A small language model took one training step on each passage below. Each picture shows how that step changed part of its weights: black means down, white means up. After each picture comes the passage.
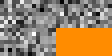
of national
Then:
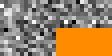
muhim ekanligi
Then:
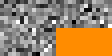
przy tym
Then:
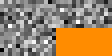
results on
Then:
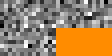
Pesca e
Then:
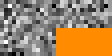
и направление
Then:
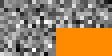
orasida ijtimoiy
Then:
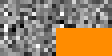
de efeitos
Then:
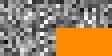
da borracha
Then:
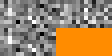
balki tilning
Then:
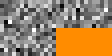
disposto a
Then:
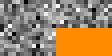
się w
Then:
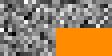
que leur
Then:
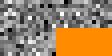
the works
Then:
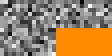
los tiempos
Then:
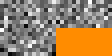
casos que se
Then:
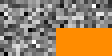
I уровень —
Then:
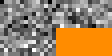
mental dos
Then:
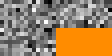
de Informação
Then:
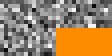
bo‘lishi bilan
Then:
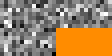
werden, dass alle
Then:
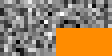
a stampa
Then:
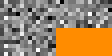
do Instituto
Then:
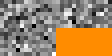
soluvchi texnik
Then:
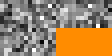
y presenta
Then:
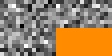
va parranda
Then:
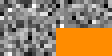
la técnica de
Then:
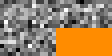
de las principales
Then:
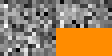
e suas
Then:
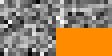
de estos
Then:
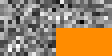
her zaman
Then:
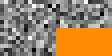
necesidades de las
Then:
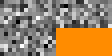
Elija una
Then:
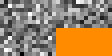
menor em
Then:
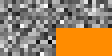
revisão de
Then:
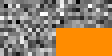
Shuni tahlil
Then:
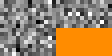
inserção de
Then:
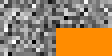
mayor parte,
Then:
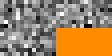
va egalik
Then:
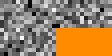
des opérées
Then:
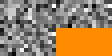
usullarini moslashtirish
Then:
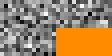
tushunchasi va
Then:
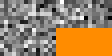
bagian dari
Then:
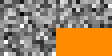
в основному
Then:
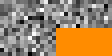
compara o
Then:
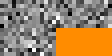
is in dit
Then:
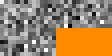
disso, como
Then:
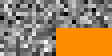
foizni tashkil
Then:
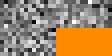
isolation from
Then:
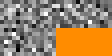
ilmiy va ijtimoiy
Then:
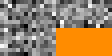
de sus objetivos
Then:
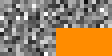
& Reut.
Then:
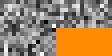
in the last
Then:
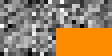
de al menos
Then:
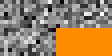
in nima
